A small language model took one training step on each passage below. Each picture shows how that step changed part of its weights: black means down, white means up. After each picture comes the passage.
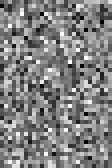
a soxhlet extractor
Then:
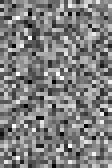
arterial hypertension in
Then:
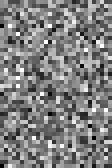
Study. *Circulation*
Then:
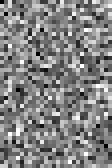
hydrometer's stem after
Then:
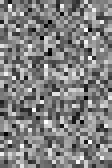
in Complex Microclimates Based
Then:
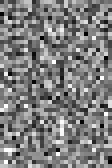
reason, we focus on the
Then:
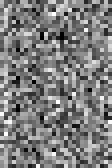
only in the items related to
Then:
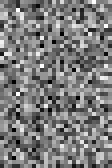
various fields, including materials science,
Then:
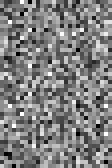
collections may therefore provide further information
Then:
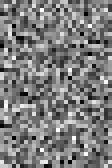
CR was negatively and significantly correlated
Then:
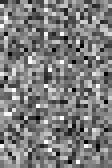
pattern i in a data set of
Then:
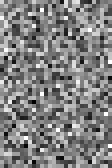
the surface. In polymeric materials
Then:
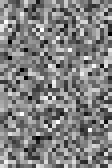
the understanding of how participation in these
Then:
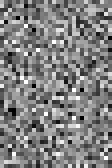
Works The main goal of this
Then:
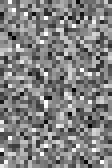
(IPO Pakistan,
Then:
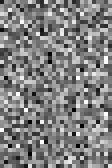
errors Fig. 5 Scattering
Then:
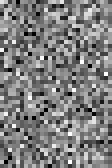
in Twitter posts using
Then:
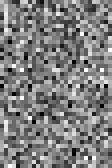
on probabilistic model 3.
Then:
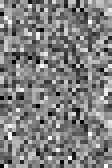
of air law that has been
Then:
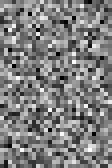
Ecosystem* (ed.
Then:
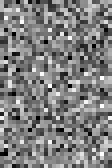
from 11 patients involved. A
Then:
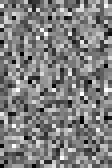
truth to be transmitted;
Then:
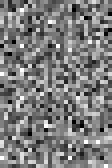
both lactic acidosis and
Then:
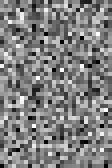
potential temperature see Table 3.
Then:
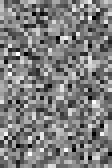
(OSEM), configured
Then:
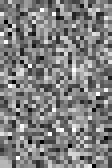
many conventional cryptographic
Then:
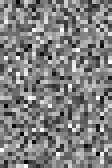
the pelagic ecosystem through mapping
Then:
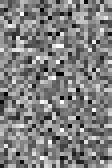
patients. INTRODUCTION Peptic
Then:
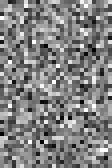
which emerge clear indications
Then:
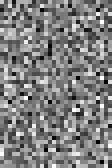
that the fairy tale and
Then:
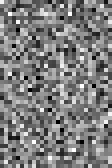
especially in locations with previously low organic
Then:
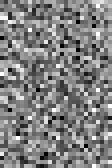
generated four design concepts for integrated
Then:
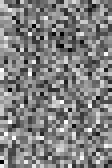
for users. Furthermore, the
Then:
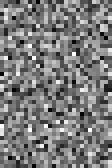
to their users, (3)
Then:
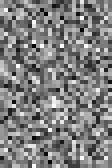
feasible. However, these steps
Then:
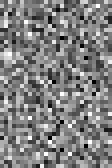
form $f(z) =
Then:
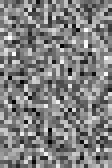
and fundamental instruments to ensure the
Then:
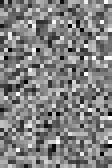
- Innovation & New Idea
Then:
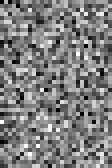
\rightarrow R$, where D is
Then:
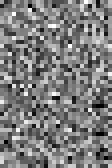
teeth may require splinting
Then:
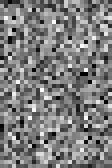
composed of 10 satellites equally
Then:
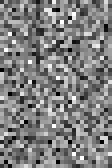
In this study, it has therefore
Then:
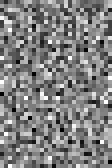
matter input and the content of organic
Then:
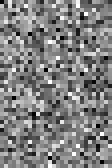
Fig. 1. FT-IR
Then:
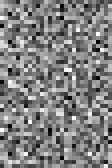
systematic review and analysis. *The
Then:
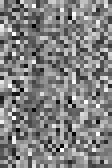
results are well aligned with
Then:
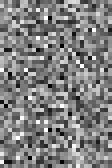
and Ocean. The ICOS
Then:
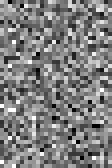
(the Broker)
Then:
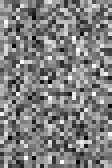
filling in the respective fields.
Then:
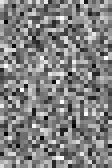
infected individuals. Nigerian schools facilities
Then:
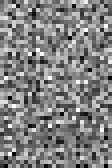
select the optimal power source based on
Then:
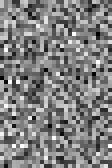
the identified problem. The result of
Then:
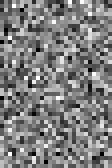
(DM) has affected
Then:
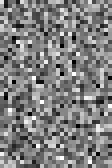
are connected with them. It is
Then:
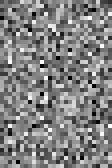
of Croydon University
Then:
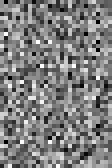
would be transported. Further analysis
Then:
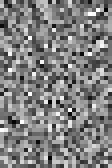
and Peoples' Rights
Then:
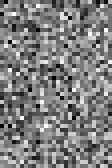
which emphasizes that every child has
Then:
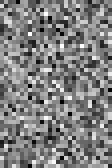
*Morus* and 2
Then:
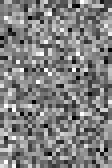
3 presents the demographic profile of the
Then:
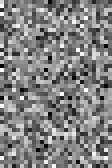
Modified Atkin's
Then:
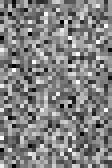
has a high likelihood of
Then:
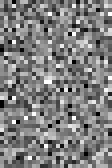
left. The basic idea is to
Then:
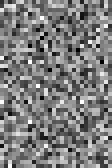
C. VERMA,
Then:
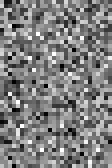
opportunities are scarce,
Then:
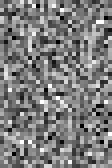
to make students assess their work,
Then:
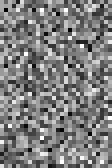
control object. This control signal is
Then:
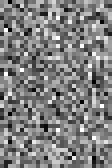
phase, m^2/s
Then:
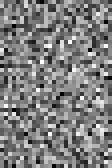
during elections in Nigeria that
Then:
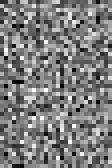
been not considered and are not included
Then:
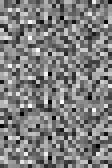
and Applications. -
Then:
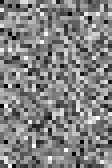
Pakistan, failed
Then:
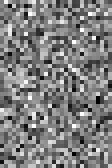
Have US148 As a
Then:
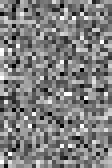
group, pregnant women with
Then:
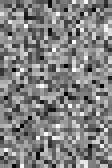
Because of its physiological significance several
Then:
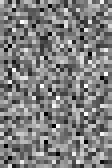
COVID reported cases were USA, India
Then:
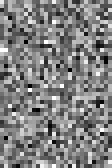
chunks of information and short
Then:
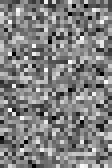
Brazilian Association of Cellulose and
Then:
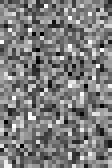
clients to lose data
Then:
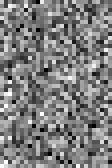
in the view or presence of the
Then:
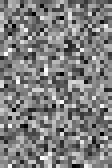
cubes scheme. This
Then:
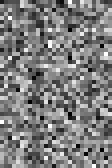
A (Normal). On evaluation
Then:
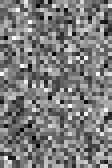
citations, relative to those
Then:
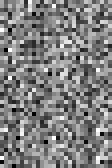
resulting models can map multidimensional interactions
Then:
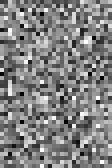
glass fabric is used as a
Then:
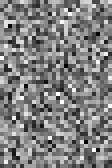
confirm these expected values with experimental measurements
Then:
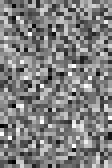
for the treatment of malaria and
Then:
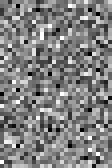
Ibn Tofail
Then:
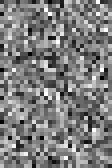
acid (B), was run at
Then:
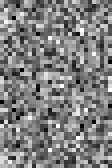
the development of symptom management interventions based
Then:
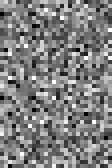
large variation of the electrical conduction
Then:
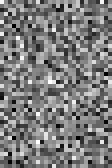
formation of free radicals.
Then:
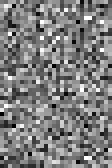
non-remission group, the
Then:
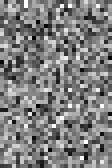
inherently interrelated and interdependent
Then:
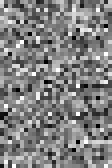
for carbon fibre reinforced composites the
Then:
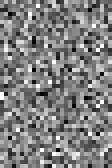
with dynamic programming benchmark mfold
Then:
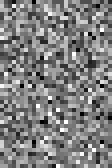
calculated, see Equation (16),
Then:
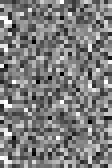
task starts : : end
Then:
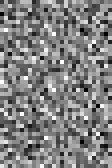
reason, the authors present a basic
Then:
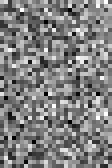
compilation of essays,
